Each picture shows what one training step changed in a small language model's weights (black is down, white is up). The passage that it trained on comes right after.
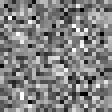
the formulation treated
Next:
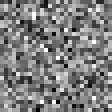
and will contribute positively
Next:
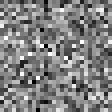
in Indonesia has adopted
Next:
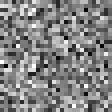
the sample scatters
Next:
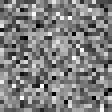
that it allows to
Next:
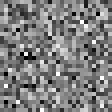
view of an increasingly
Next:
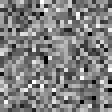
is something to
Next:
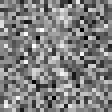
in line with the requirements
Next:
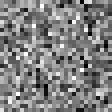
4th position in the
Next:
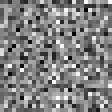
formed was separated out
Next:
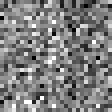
talqin qilinishi
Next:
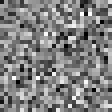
examinations did not
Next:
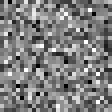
(Alam *et
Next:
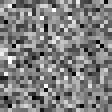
under fluctuations
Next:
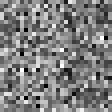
qilishda asosan
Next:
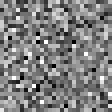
the school to direct resources
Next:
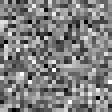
as a literary device
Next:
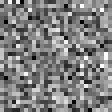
the operative treatment for
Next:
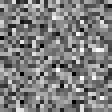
to one another, with
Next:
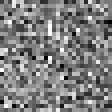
borasida katta ishlar
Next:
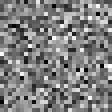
out a critical analysis based
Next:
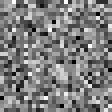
over U and h is
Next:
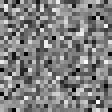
review. *International Journal
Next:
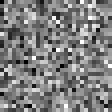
dB. It
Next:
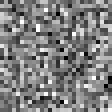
visual prejudicada
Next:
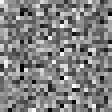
PER LA
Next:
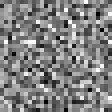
difficile pour elles
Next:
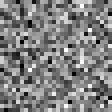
and M. M.
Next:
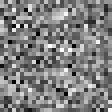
time, drug content and
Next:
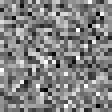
The schematic
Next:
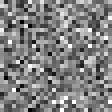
article we tried to
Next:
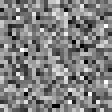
the category of
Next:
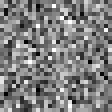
uses, bold
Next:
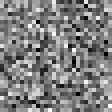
бир қисми
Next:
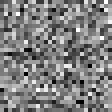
que no favorece el
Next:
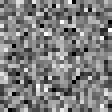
de janeiro a
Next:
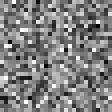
manner to computational
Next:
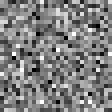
was ensured and comparison
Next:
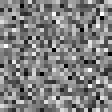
The application of the
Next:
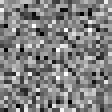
levels of FSH and
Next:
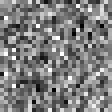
uchta asosiy elementini
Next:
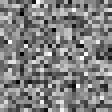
su un insieme
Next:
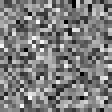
hamda o'z
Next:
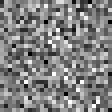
adjustable speed
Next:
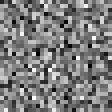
saúde, também
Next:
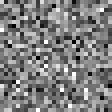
cognitive psychology,
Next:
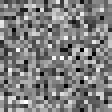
being implemented in stages
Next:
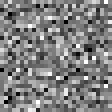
different motorway conditions.
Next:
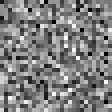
guests in
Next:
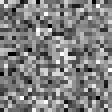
a pollution
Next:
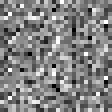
с подветренной
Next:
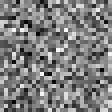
used and statistical tools applied
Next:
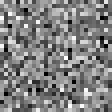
production, adopt
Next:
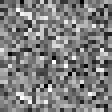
tokens back into
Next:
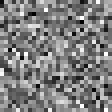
ratio of 2x2
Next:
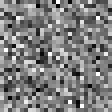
Journal of Medical and natural
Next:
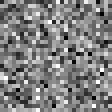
"I follow the
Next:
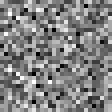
MMR genes
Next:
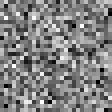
the favorite tools for
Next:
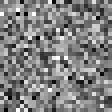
strengthen the matrix and
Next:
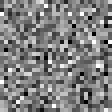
varieties, in
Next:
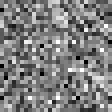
the minimum was one.
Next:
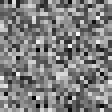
and is known as
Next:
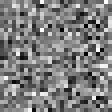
no causal relationship between
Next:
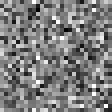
intake reached
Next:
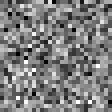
entrega dentro do
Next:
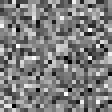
and it is necessary to
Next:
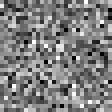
carried out. In this
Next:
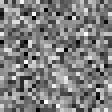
target market. Theoretical
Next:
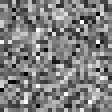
of a former
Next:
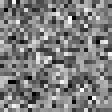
a topic, without
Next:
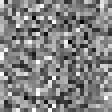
AQSh dollari
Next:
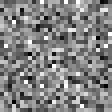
document incidence of various
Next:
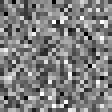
bolalarni sifatli
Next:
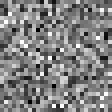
en önemli
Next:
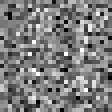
Madeira. A
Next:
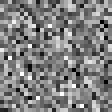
between SMEs goals and
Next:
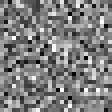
casos, quando
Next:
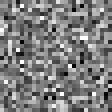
напитков, является
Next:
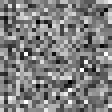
listed hospitals in
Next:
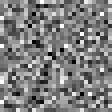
kdy se
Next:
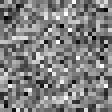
leisure time
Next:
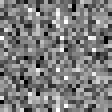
Для понимания
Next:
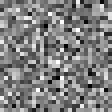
kirib borgan va
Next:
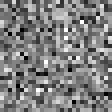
of information about θ
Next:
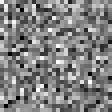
A key challenge
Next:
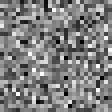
in the informal economy
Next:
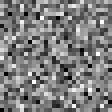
marcado pelo
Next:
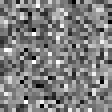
bu kabi xususiyatlarni
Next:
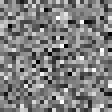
new curriculum to
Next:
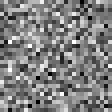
cumbersome to
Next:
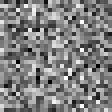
to their basic feature of
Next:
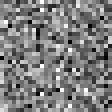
actors, which
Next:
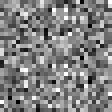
in two component tablets
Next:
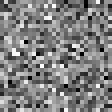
creatinine and
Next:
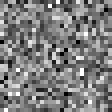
about societal influence.
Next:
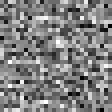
this uncertainty better
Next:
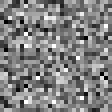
actively contributes to
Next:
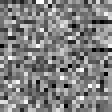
Quantity Unit
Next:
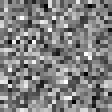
father had left his
